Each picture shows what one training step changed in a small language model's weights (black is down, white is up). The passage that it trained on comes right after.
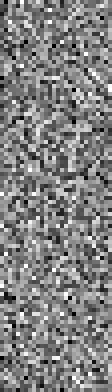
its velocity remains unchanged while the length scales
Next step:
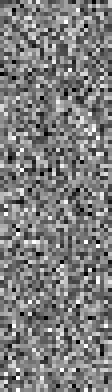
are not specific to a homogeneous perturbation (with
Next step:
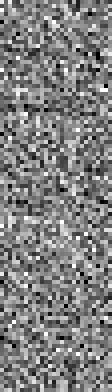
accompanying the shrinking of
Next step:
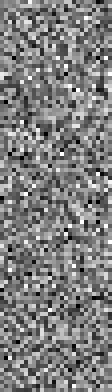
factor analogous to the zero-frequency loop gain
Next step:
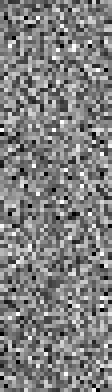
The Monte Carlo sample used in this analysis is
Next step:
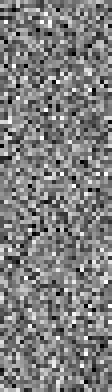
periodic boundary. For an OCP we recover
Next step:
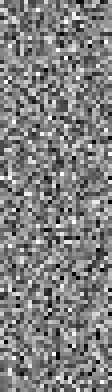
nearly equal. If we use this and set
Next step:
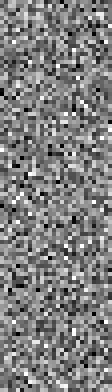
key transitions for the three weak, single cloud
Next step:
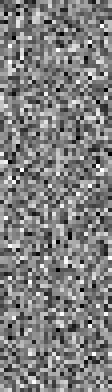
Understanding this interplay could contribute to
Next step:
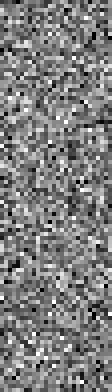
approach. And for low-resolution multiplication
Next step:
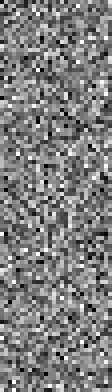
interface was created using Python's
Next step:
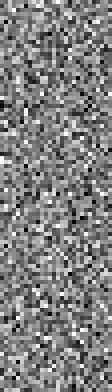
present similar results for AR~Lac and
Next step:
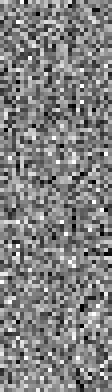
Since the first term of this equation vanishes
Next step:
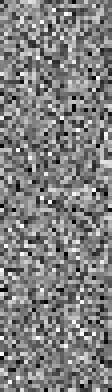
number of node traversals between them.
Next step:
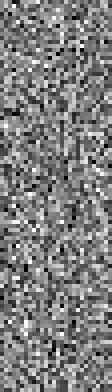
the two-dimensional plane, by setting
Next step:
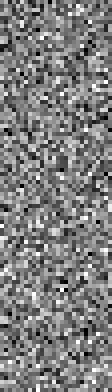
WC ([WCL]) nucleus
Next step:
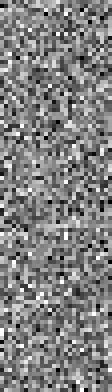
from neglected higher orders; but low enough not
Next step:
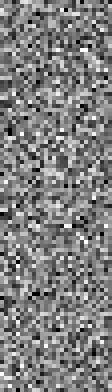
RHE) as a function of the average
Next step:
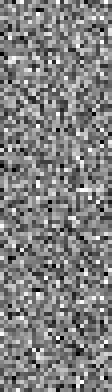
information required by standard data analysis methods. The
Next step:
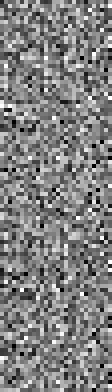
of brass with the mass of
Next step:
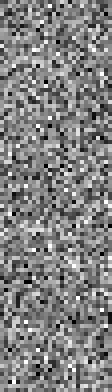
work as well." Some patients mentioned they
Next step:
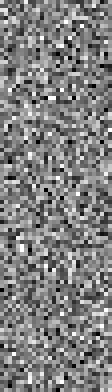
dioptre and decrease the transmission. If
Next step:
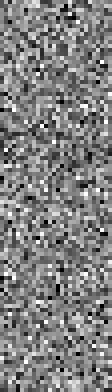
density $f$ at a fixed point
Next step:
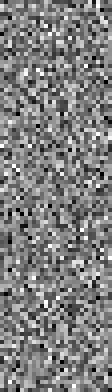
emphasis on the large volume/complex
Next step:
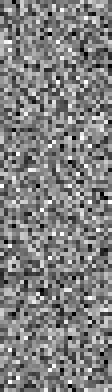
one should keep in mind that
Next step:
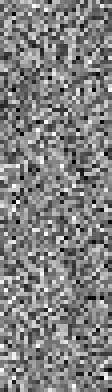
the positive and negative ends of the
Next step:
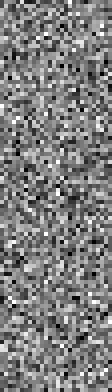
[5]), and the Planck surveyor
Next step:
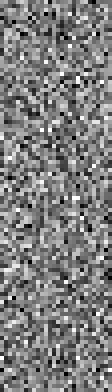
means of micromagnetic modeling: a
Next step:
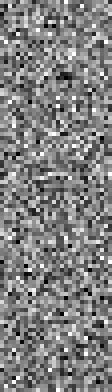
to evaluate an overall degree of relevance
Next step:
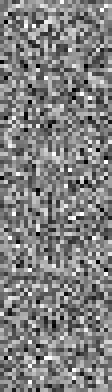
studied. We have studied the dependence of the
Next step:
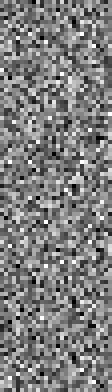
M. S. Li, Phys.
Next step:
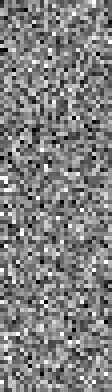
the NaInS$_2$ and
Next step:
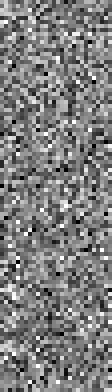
As we will see, it provides a systematic
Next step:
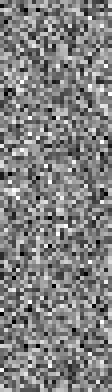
have many errors in many speech technology applications
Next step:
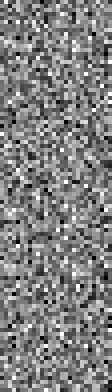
of turbulent energy in the presence of
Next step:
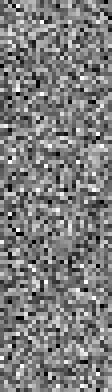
\author{Richard R.
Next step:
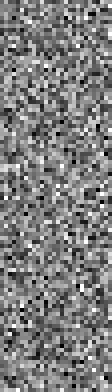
the variational sequence in the entangler
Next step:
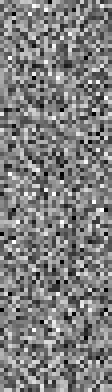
the suitable constraints. Fig.4
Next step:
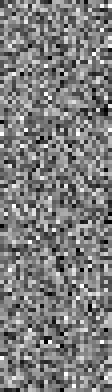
of the particle. This would lead to an
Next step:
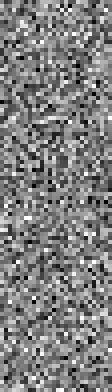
to thank our referee for valuable
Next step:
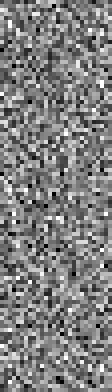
and is beyond the scope of this
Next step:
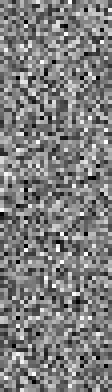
Research (IMO), Hasselt
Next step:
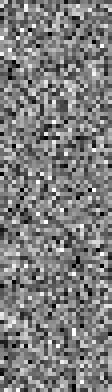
d-shell electrons value of magnetic moment
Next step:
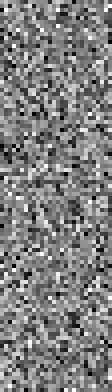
orbitals along $\overline{\Gamma
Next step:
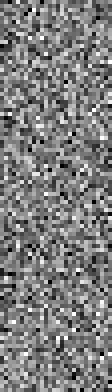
of the Casimir pressure through a
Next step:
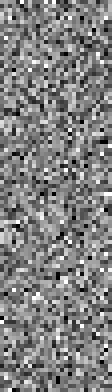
the laser saturation -- in most relevant cases by
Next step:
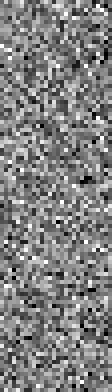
photoassociation was measured by recording
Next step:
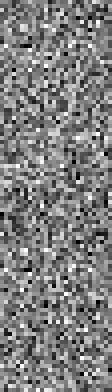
the dynamics of the dimension. Analytical
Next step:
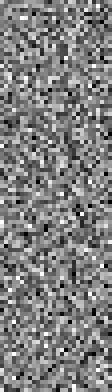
goes beyond the target accuracy of
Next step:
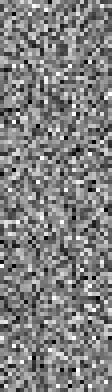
the observed SEDs of a large sample of
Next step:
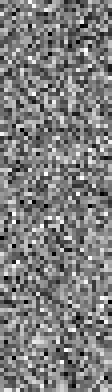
1) the modulation is depicted with the same
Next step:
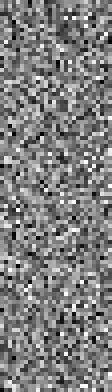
$f(u)$ describe a sphere,
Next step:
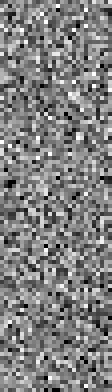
hysteretic contribution follows $\Delta Q
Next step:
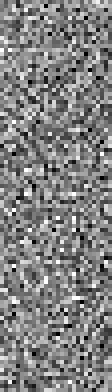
managing each stage of model development and
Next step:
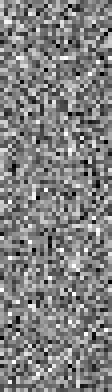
candidates, such as $^{76}$Ge and
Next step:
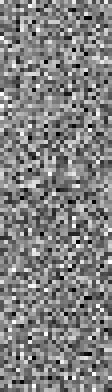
managing the industrial communication networks. The
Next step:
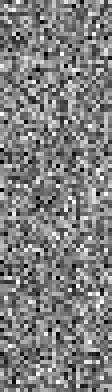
as personal projects. Others are
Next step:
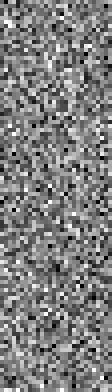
41 returns of the first
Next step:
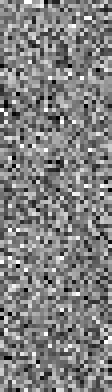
model is calculated to be $18 \times
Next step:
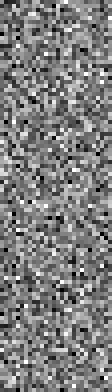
is compatible with \CP symmetry. The effect
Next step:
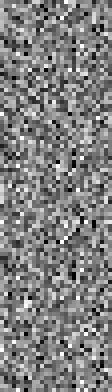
a continuous process tensor in terms of generic
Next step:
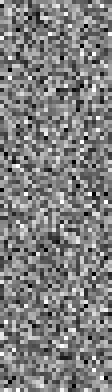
into account, which slightly changes the running of
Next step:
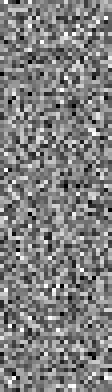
To estimate the impact of this, we calculate
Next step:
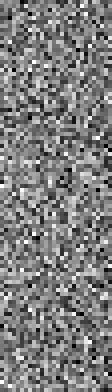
the buffer/substrate
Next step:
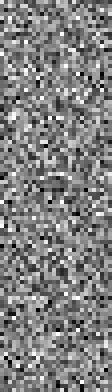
information to distinguish between these kinematically distinct theories
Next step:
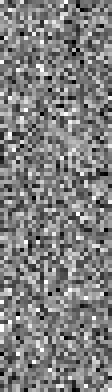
around high high-latitude WR stars
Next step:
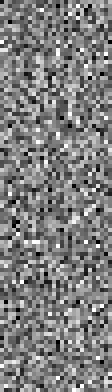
good agreement (within $1
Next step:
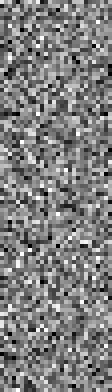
D_T$, can generate a
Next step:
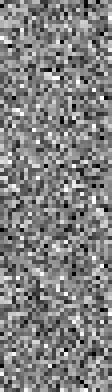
including the QED corrections into the input and
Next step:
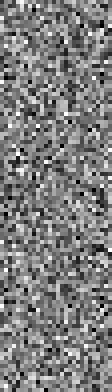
gauge field strengths, gauge invariants similar
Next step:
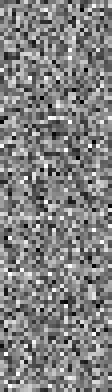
in contradiction to observations
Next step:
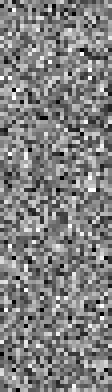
entangled states} two-particle states
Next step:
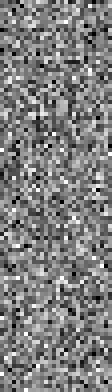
There are many other predictions for the upcoming
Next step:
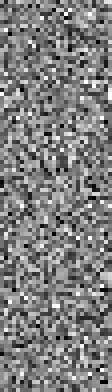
{\it decreases} rather slowly,
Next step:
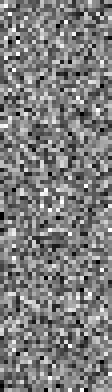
from Agazie2023 to calculate the
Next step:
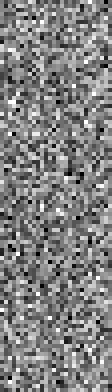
Sucharitakul \textit{et
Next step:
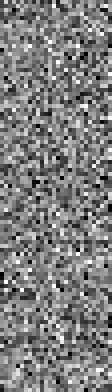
of (quasi-)stable mass loss
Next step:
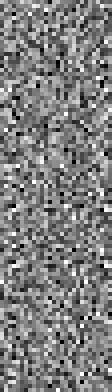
the original image in the training set, $
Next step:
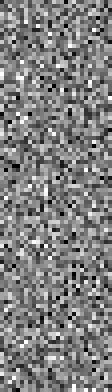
connect irreps of different dimensions.
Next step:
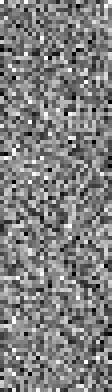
the size of a nanobubble increases
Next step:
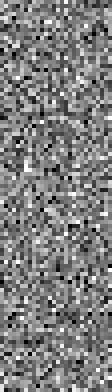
up to now there exists no model of the
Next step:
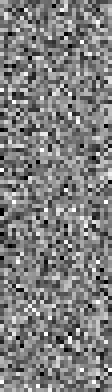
media \cite{f1,
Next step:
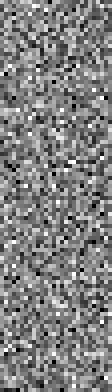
the hence generated graphs with the properties of the
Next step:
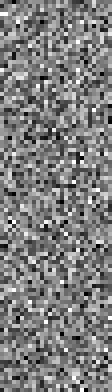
between iterations) by modifying the
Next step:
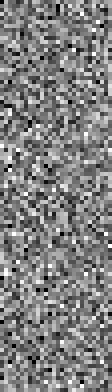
allowed realization of $U$. Minimizing
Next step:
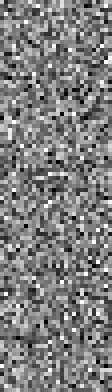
constant. It is derived to be both for
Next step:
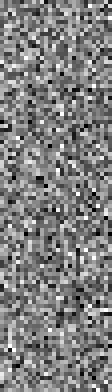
match. As one example, we consider a
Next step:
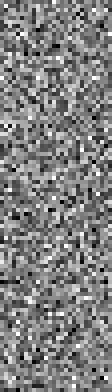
opposite can also occur, namely that the map
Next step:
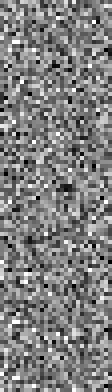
multiple input images, rendered with multiple
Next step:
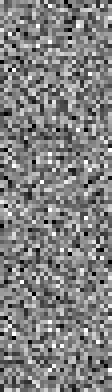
find that $\Delta E^c$ does
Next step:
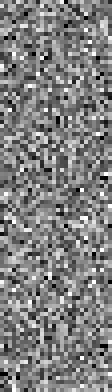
$y_{tt}$ (the sample
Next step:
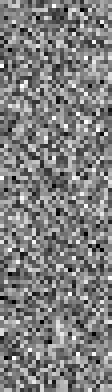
exfoliated again for transfer to a
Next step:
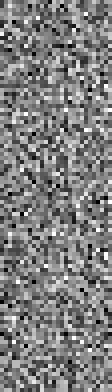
layer below the dielectric coating that does not
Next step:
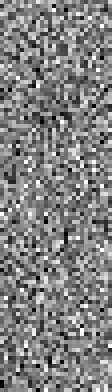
sources, because strong X-ray sources correspond
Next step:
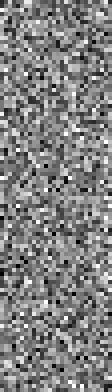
with 4x4 square (A and
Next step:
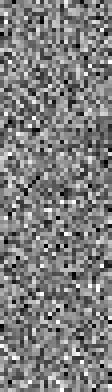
of each hopping term, with and
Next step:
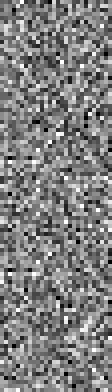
(top panels), the wave packets
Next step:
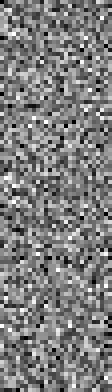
the supercharge will also be commented
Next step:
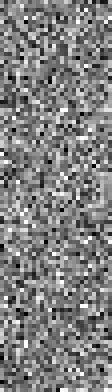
lead to inducing strong spin-orbit interactions
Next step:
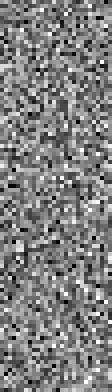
at that position exited the waveguide
